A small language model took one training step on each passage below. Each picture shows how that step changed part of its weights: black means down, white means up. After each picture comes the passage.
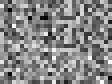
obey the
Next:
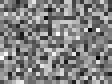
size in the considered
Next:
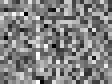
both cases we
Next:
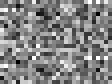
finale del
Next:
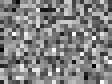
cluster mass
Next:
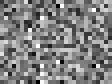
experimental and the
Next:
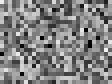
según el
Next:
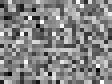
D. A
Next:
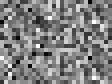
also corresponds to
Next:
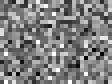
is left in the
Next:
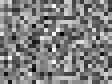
für Szenario
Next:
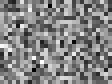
attention for
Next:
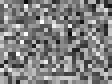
reveals changes
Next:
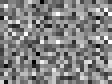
\\ \hline
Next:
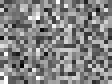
accordance with
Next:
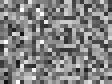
case. The
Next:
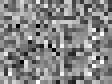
split into
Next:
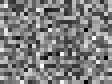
but for the
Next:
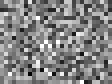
changing conditions of
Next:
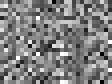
It is seen that
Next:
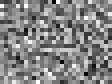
has gone into
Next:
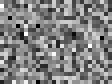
y así
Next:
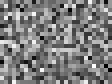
apenas em
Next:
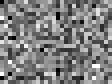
cold electronic
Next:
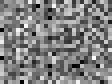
вологи та
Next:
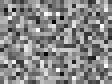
takes over the
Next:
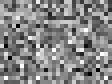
slab far
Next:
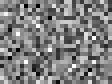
опыта для
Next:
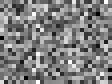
ensures the
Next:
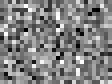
Future work
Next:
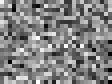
than immediate
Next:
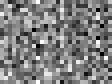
taken into
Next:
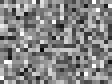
strong magnetic field to
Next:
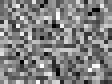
Finally, when
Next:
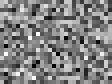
scale. In
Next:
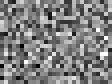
and $m$
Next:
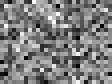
those that are to
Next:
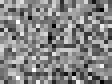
potentially influence
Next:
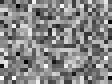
e della
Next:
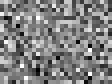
statistics, a
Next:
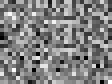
a Review of
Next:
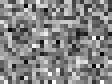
by making the
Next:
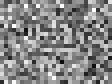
has to be
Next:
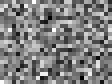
responsables de
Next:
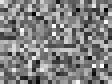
geometry of the
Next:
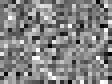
$\Psi$ is
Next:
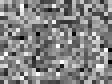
função da
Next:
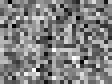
—sin duda
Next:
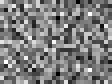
as the development of
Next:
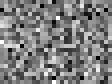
declines to
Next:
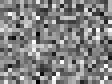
é feita a
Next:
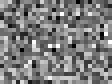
of assonance
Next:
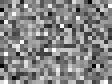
begin with a
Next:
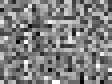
of conservation
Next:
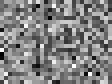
вони і
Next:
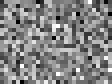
the codimension
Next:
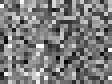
la diversidad
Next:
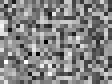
and comparable to
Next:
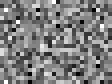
and we prefer
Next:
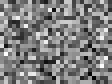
shown in Figure
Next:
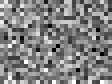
waves at
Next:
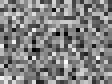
the evolution of
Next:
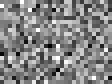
una mera
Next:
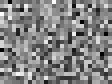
opposed to
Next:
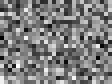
shows that the field
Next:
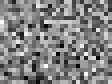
on the surface of
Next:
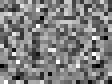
out of phase with
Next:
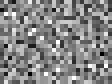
this case we can
